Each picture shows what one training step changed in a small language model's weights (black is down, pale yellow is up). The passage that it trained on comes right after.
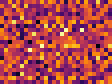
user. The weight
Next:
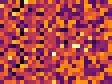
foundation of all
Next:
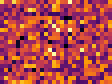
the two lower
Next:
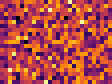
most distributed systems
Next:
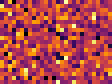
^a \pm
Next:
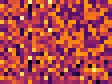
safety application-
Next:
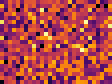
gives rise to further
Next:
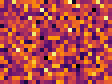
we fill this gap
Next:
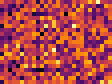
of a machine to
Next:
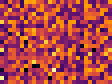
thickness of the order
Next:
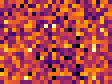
a positive correlation between
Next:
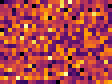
axion decay
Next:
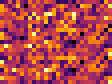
equilibrium} &
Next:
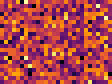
story. In
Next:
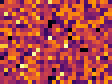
resolutions of the
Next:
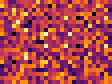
in oxygen
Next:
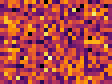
data that support the
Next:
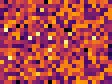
divided to six same
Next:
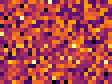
each axis is therefore
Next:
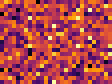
five years of age
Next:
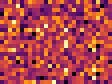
variance. A distribution
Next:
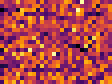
to the results of
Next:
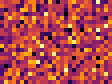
provide access to the
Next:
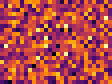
theory is effectively described
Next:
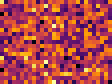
the various water
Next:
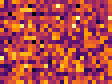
the part of speech
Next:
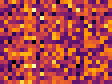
the conduct of the
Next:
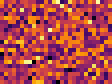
band are presented in
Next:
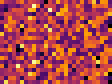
lead to any
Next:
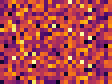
how one can
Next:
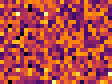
component and long
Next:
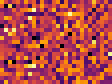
are at least two
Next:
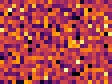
mediator lifetime
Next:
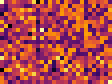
with respect to those
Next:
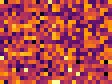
the activation
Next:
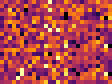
single server is
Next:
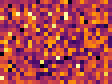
Blocking your
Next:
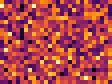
The solid line is
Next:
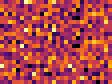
high institutional quality.
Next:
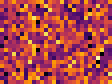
also allow our users
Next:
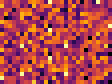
achieving local bound
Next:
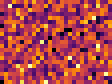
S)$ if
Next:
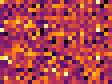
a text, a
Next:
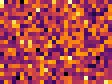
given temperature, while
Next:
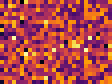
competing phase.
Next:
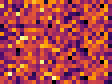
followed by the
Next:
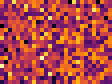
we choose the more
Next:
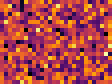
The moduli space
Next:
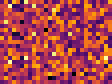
In addition, many
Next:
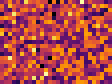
are included. The
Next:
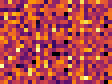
used to circumvent
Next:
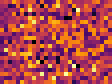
the best of our
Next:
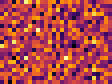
complications. An
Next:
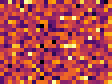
consequences, caused the
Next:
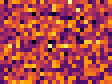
the residual and
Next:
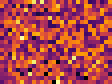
as we will
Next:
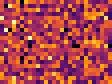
state. In this
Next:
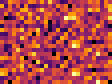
singularity, we
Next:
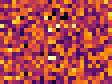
cascade hyperons
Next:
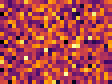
recent history in water
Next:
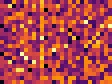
This provides for the
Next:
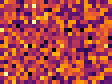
indicate that positive
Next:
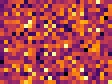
a viable
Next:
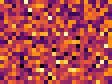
(d) The
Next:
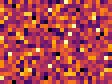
\cdot \nabla
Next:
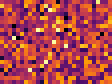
funnel were
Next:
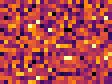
orbital chiralities,
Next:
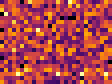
standardised ways.
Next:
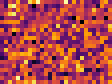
the design procedure.
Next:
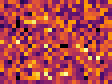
correspond to a stable
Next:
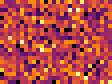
to provide high accuracy
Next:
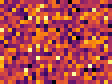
different temperatures:
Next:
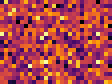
perhaps indicating a
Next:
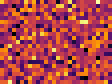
imported from
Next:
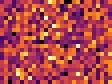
in acetic
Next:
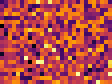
loop count by internal
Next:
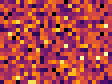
fog computing,
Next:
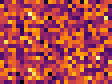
originates in the
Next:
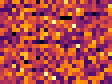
in the geometric shape
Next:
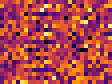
more in questionnaire
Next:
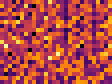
flow pump," Lab
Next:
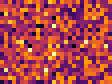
harmful consequences
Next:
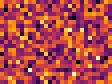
sense that the peak
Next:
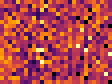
to enhance collection
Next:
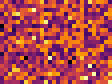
than a semantic
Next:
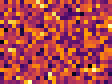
temperature range under an
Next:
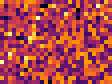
practice, we found
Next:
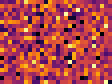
retail market
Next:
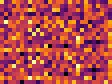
the different suppression patterns
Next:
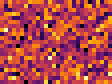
components and created two
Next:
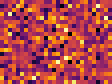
For $\Delta T
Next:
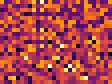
with majority of the
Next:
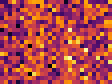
validated using the
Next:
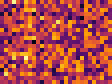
the benefit of the
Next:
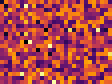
notice that the
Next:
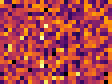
for PoI 16
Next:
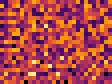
model is required to
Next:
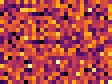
of light. For
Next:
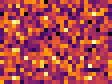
that abundance distribution here
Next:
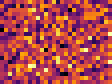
lower than in these
